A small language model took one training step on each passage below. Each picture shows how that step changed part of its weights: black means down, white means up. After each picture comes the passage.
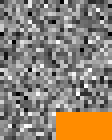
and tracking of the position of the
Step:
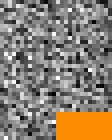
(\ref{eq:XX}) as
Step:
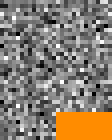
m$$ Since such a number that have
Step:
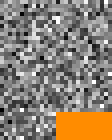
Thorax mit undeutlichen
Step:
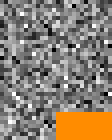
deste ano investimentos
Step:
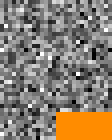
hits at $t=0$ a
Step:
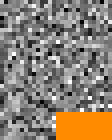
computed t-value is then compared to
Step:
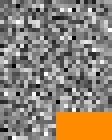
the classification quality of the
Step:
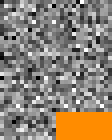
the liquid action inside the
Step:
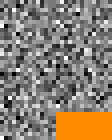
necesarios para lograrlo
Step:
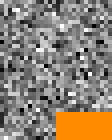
engajamento dos alunos,
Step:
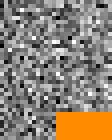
raqamli transformatsiyani
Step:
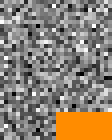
unpractical for studying pure biological
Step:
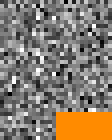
une occasion de communication et
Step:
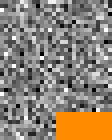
ob'ektiv voqelikda
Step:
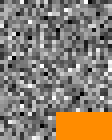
people, had fears related
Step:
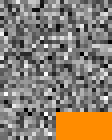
ao mesmo tempo, requereu
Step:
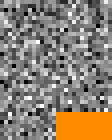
sustainable monetization of
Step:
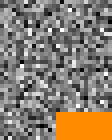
has unit diagonal elements, and
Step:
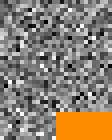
Serbia and the registry of
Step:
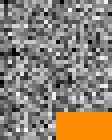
the above mentioned specialized publications
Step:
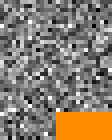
The resulted $n$ is $n =
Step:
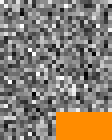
Cidade De Cruz Das
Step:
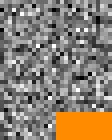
a series of experiments designed to
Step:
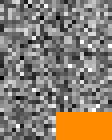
extrapolated to very high
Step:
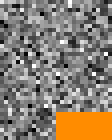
aquello que se emprenden por
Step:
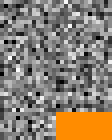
not identified as relevant but are
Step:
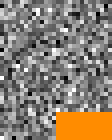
трентала, в/м
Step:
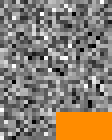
пределах каждой
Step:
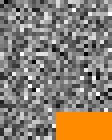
residual kidney function for longer
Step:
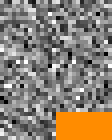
поступове зближення
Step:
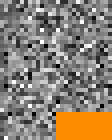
crucial issue of these considerations was
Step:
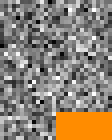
that the electronic structure of BIO is
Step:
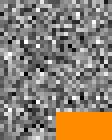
PERALTA, Deise
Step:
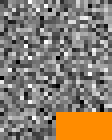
representation of joint orientations is more
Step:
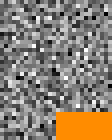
weak merely denotes the
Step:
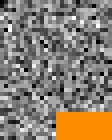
and relative motion charge, respectively.
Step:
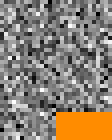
strengthen the manuscript and its
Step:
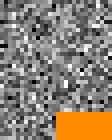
at this centre-of-mass energy,
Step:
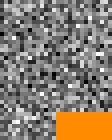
Gandhian Thought and
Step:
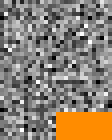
its efficiency. The framework
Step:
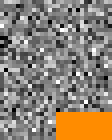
поколение и имело
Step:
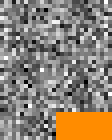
Dies spiegelt sich in der
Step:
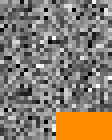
это серия передач,
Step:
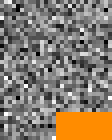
uso le da al agua? Un
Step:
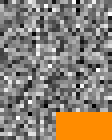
The presentation details the history
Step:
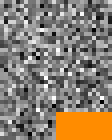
collections whilst following a common
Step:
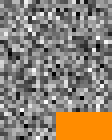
called “language” models,
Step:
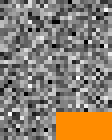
(decreasing curves) of the
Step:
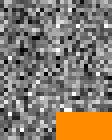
is puzzling since a
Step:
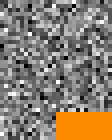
cases where a relic was lost,
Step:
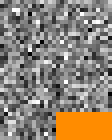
sensitivity and detection rate of
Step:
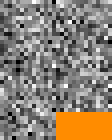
ile ilişkilendirilen
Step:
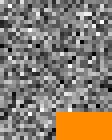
eigenvalues of $\hat g$.
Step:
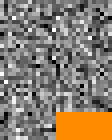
good agreement of our results with H1
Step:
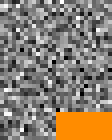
zijn sociale functie kan de
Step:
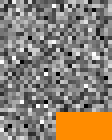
reasonable request. All other data
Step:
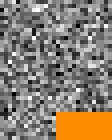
origin (CO) to the location
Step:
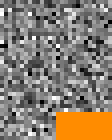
tested using chi-square test or
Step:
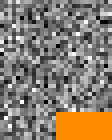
way as to compensate for the variation
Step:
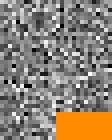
non-rotating} GCRS
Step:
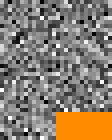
Sobre el triunfo de
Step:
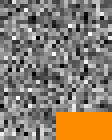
*tangibles*' is not a
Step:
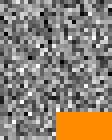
es la colonoscopia y
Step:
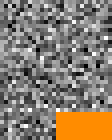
dissipation. Figure 8 appears
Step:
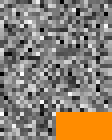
each other by highlighting certain
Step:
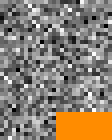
qiladi. Foydalanilgan
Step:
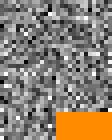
загальному підсумку
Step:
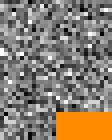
distinct Landau states and
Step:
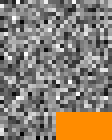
um guia para a produção do**
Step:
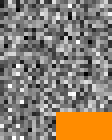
give better results than simple
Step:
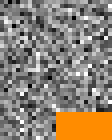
Vol. 70. Bioresource
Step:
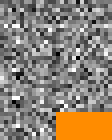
assume that we are given a training set of
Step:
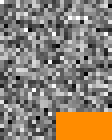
Afandi kabi milliy
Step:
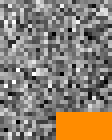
\text{P}(\varphi, u,
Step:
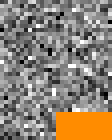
\Journal{Phil. Trans.
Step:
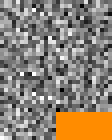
которая в целом
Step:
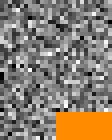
model (see the right column in
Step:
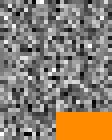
system can be unbounded we will have a
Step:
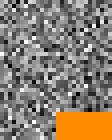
viscous shear and considers the
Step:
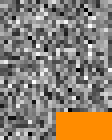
debe prevenirse y contenerse
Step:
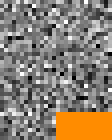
for Computational Science were used. }
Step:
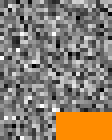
the standpoint of interference to
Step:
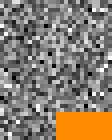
среднего общего
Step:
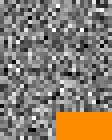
begins to emerge and further
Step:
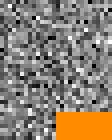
hospital-based study.
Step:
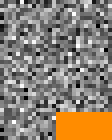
the contraposition: $a\neq
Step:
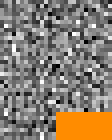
campo de las ideas hay una
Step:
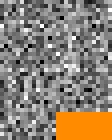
9-1: Cost indices for plant
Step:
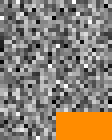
sifatida belgilanadi.
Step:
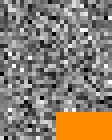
by NSERC, CFI, and
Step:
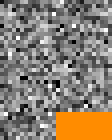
fossil fuel for rapid
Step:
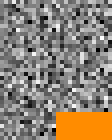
oxazole chains divided
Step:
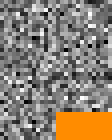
The most basic derivation of PAC
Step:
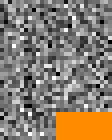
to the most specific topics. In cases
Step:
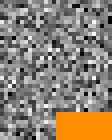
críticas feitas pelo
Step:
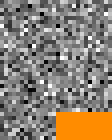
академии наук
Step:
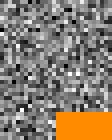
any plant breeding program and is
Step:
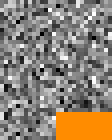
связи с этим
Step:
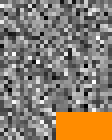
Austria. Suffering from
